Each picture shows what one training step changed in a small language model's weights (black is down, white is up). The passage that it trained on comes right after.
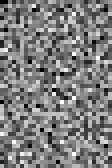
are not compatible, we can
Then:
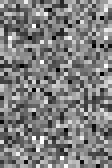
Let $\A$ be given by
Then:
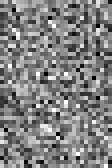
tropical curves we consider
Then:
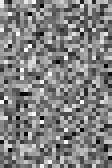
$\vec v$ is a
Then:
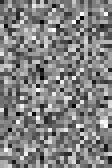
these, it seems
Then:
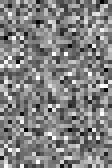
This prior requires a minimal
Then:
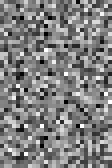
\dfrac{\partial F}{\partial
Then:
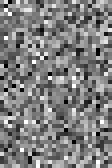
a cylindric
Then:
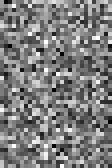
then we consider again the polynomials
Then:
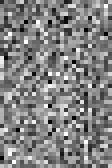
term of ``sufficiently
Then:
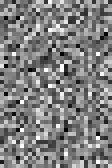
hand, by considering $\alpha
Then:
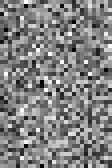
for every $l,$ then $$
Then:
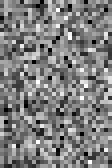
between the arithmetic and
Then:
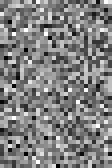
$\beta^k$) then
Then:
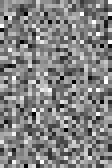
I** is immediate and hence
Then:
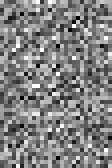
the Bernstein inequality, we
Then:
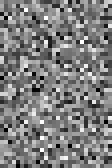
\begin{remark} The continuous
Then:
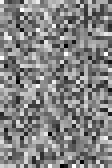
ease the difficulties of
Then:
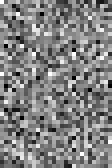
Fibich and Klein
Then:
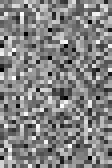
$M'$ is definable in
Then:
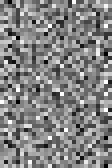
\else ce qui
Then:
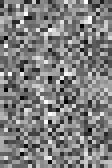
last estimate and using the formulas
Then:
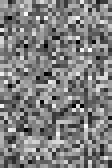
the area ratios
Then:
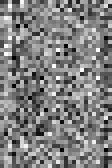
\bm{\eta} \leq
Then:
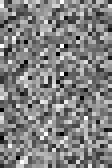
so far that for any
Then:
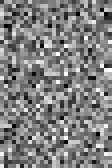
determines the trace of an
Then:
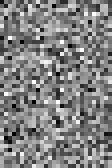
is equivalent to the simple inequality
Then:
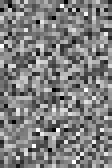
Galois structure. The
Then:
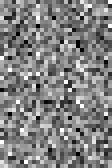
C}$ consisting of six
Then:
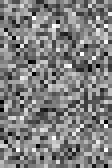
basic statements. There are two
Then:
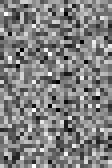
of $X$ and finite second
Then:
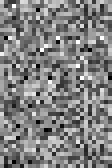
the mass ratio of the
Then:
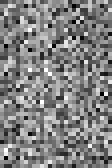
for all $j$. By a
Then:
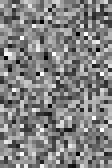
we conclude that $ x \in
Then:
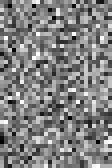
subdirect product of
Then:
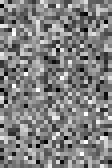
true since $(\bbz/\ell
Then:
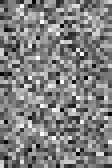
this homeomorphism we will
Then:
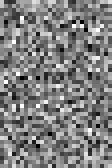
the theorem is proven and part
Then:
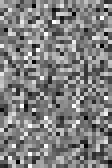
ring. We also assume that all
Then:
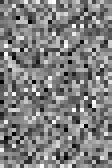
above expansion, the determinant of
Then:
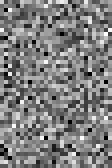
compatibility condition is imposed
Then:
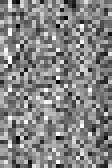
any } 2\leq q <
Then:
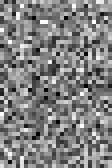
but final étant
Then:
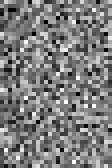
finitely additive. (For
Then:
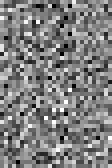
converges under any pivot
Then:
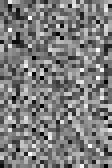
\theta \end{equation}
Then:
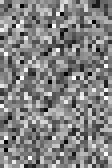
problem where decisions depend
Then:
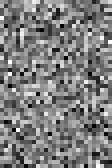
the case $\delta = \pi
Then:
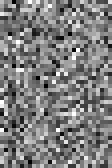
be the Galois group of
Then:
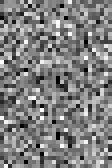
\label{th ray}
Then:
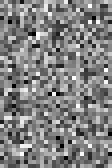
time. Actually, the
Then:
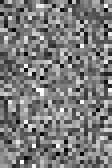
\end{proof} We will
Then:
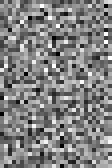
metric. The following is our main
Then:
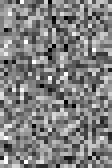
scaled degrees $\bar
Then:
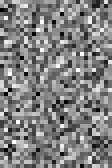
asymptotic normality result arising from
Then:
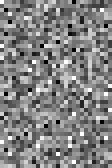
C. Heil:
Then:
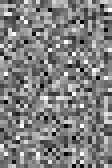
an arbitrary vertex $v\in
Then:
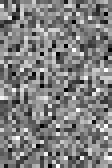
because, as $\epsilon \to
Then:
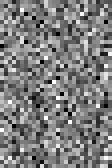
\vert \bm\Sigma
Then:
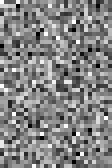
What is more significant
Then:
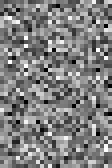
a_g) \prec
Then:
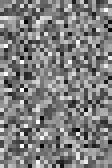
a smooth backfitting estimate
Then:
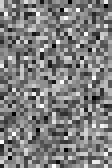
rank $3$. Recall that
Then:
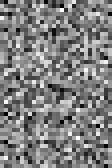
is called {\it almost central}
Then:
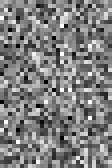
to describe resonances we
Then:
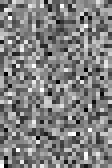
``constancy of the
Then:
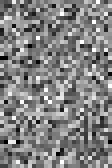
simply needs to check all the
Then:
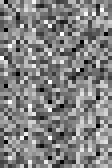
second primitive is
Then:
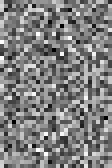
conformal description of
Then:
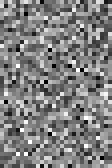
underlying superalgebra $R$.
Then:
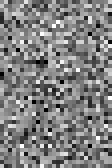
There is a faithful functor
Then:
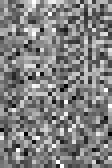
the literature, we give
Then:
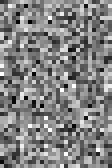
defined for all $\phi \in
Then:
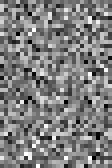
\textbf{Corollary.} When
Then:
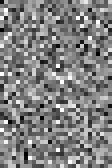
of an unpinned
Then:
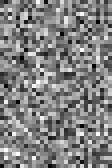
divided by~3
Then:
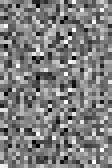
of Lyapunov}]
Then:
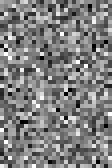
functions $u_k$ and
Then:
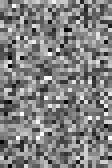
we consider a family of finite
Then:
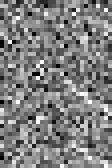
(cf. \cite[Lemma
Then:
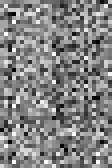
a priori}. Since we consider
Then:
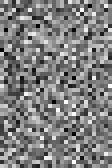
G.: Solving
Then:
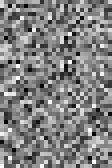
ideas of proofs remain
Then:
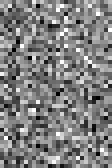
(c) and photo
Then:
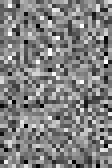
I+ \tilde{\mathcal
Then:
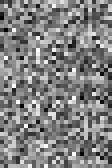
improved further since then [8
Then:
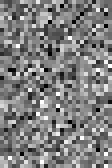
pair of matrices. Then \[
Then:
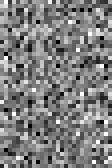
cannot be inferred from the
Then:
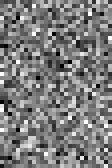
outcome, we consider the
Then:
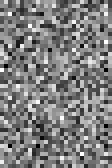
M.~Mehl, and
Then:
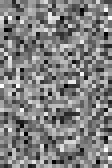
z)\in\beta$ will
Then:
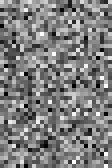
be graphical. We will prove
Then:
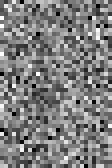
photoacoustic computed
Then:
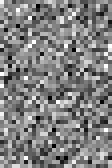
particular, if the Cartan
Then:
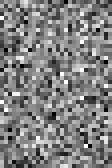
\rangle$ for the finite set
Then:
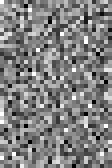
multiple connected vehicles
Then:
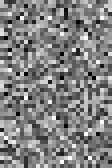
found by a scaling argument
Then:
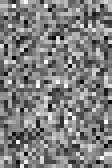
$\beta_j$ of the
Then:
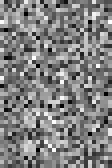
denote the orbit of the
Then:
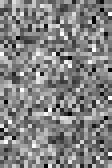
two grids is small
